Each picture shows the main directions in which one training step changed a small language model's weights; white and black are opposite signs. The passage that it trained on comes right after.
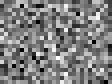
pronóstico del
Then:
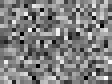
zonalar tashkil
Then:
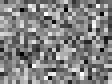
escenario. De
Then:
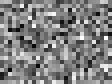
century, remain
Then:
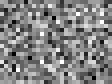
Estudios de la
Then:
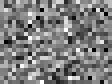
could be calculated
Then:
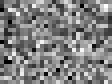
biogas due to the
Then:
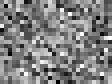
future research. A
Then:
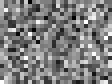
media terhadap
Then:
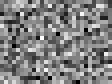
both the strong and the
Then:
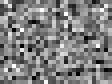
спостережень у
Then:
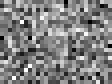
per day) food
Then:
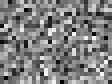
will have a minor environmental
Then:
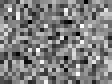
y su relación diaria
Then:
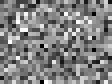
and concepts found in
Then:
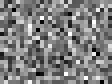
до творчої
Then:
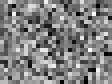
biases. - 3)
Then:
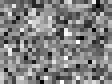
in Disease control, it
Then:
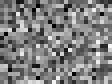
each specific programme,
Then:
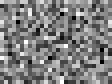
of the fibres making
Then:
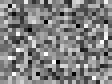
Principles of Human
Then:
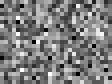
and above zero
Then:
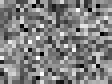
I, een bundel
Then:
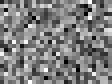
watershed segmentation
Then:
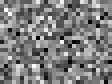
dos indivíduos na
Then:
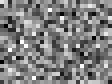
all possible software
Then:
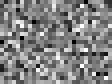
oradan vaqt
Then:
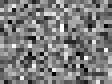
kafes elemanda
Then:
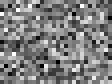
other conflicts of interest
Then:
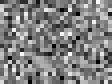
of the original signal
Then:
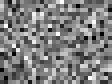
Narinder K.
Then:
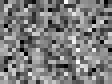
image analysis technique
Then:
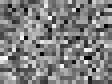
diolah oleh
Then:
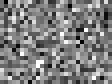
Injection Molding
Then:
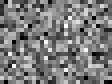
5. BALAN,
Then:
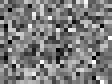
e defesa de seus
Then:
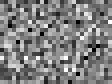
the relationship $p =
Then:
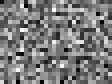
yaratish uchun
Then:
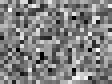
The key role of
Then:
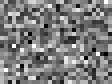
stages of its development in the
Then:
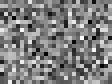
a que la importancia
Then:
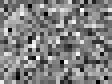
and/or cat.
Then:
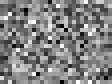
în educație
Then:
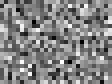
servantry' from
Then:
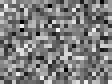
of illnesses,
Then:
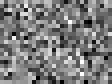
by paying directly
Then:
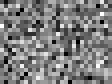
the subjective sensation that
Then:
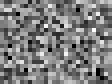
often fulfill
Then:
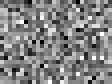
Retinoic acid
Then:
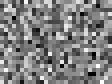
the content as needed
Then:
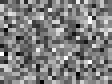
da medida à gravidade
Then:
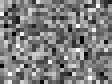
on industrial heat
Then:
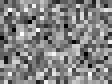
of 2 blog posts
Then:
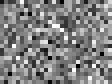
expand employment in
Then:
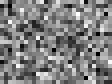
tashkil qilish”
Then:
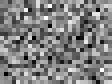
Judah The shrine
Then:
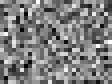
of APLS, and
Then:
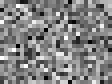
It is anticipated that
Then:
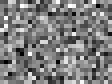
with the rise in pH
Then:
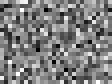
of Economic Sciences,
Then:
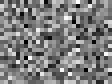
and corrected the
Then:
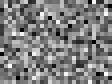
From February
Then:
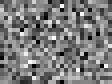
workers' training on their
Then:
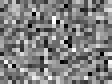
antioxidant and
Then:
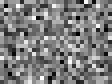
the users can interact with
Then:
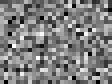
received little
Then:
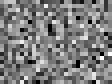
WORLD) Can
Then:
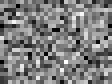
integrated management of the two
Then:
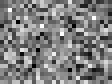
de enseñar, las
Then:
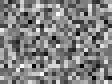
aim of this step
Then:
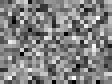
образований, а
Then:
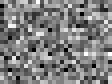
the samples, in form of
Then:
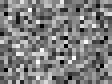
problem, profiling of system
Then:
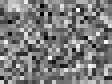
síntese: é
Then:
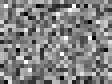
bo`lishi kerak
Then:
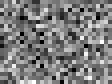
demonstrou o
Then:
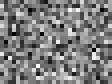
в целом не
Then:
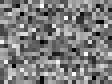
series of atoms with
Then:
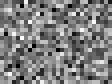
term with v_{zz}
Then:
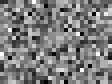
written informed
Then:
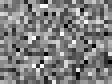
temat zob. W.
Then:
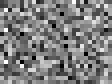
comparison among different
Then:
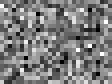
across both dimensions
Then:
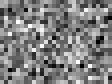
much guidance is
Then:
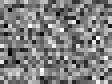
ordena: “E que
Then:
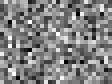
between Georgia and
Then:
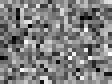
e a *ideia*. A
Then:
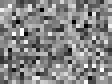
neste estudo
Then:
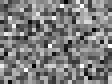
ravishda ishlash
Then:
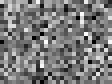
the SVC. The
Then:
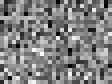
has shown a considerable power
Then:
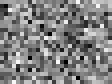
realizing the differences between
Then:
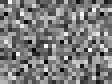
is applicable to reversible
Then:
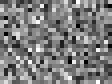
лиц суточного
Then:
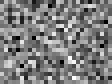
them to challenge
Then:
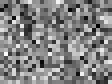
geometry. The
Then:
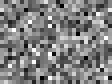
expertul face parte
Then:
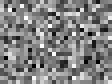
temple. The crisis
